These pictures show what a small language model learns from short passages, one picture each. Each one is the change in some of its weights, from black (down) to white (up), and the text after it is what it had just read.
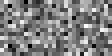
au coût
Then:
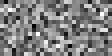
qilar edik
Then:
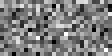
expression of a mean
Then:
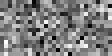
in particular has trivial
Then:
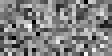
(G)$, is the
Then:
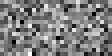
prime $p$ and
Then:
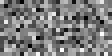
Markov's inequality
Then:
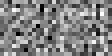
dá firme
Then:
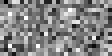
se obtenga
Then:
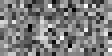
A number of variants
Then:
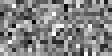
examples, it was
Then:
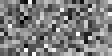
rich and complex structure
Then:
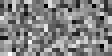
not firm,
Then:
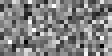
our main result, we
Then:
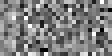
paperformat. %
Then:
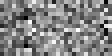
do this, we first
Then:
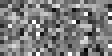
of CV.
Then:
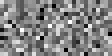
apples in relation to
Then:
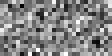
transação penal não
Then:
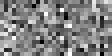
terminología y
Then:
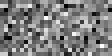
não receberam
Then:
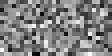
podatki so
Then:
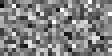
we focused on
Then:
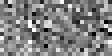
will replace the
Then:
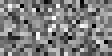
corresponding monomial of the
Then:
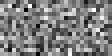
videro in
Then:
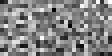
que os pacientes
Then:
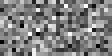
готових до
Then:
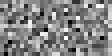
when there exists an
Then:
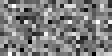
the mapping $g$
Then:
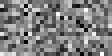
processo de alta
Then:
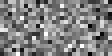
exists $\xi\in
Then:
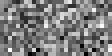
geometry combining
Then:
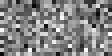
in particular, for
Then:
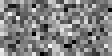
ou relacionados à
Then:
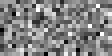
with $l$ and
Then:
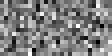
C}$ and that they
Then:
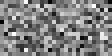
the $\tilda
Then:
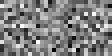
rest of this paper is
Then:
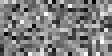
\gamma \) is
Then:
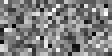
j\leq k
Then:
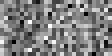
social relationships in
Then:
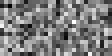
y se ha comparado
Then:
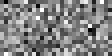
artigos onde
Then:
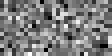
etish va unda
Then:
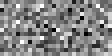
submatrices with elements
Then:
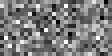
of Bailey
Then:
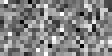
be $$ \ind
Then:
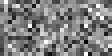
\neq 0$ and
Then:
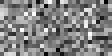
certas convenções
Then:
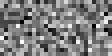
conclude from Lemma
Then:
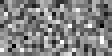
futuro com
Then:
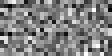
en una persona,
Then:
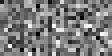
= 1$. The value
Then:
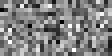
y Actuar
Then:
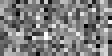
$\nu$ lies
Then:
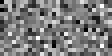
a pollutant
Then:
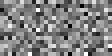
границ и
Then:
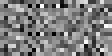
explicitly obtain the boundary
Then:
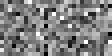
Development of research
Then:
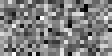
third condition it
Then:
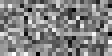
graded quotient of
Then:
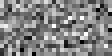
every $v\in
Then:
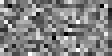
– se faz a
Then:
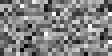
to $\starstar$
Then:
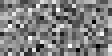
o Brasil
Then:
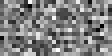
of unity then yields
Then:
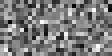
en avant une
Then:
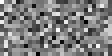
inverse problem for
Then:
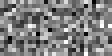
для увеличения
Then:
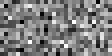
must be different from
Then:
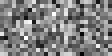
hand, we clear see
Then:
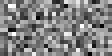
valued in the
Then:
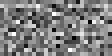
of the case of
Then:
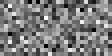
a direct construction of
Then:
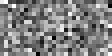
in the even subalgebra
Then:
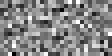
utilizados, o
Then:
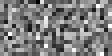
adopting a
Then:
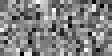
For a partition
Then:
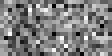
como design de
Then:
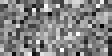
state $\phi$ is
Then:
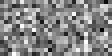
útil sobre la
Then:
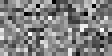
sectional curvature
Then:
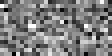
dashed lines are
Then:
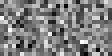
Wang, L.,
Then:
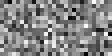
The conformal
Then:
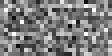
the best of our
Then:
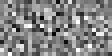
is contained in a
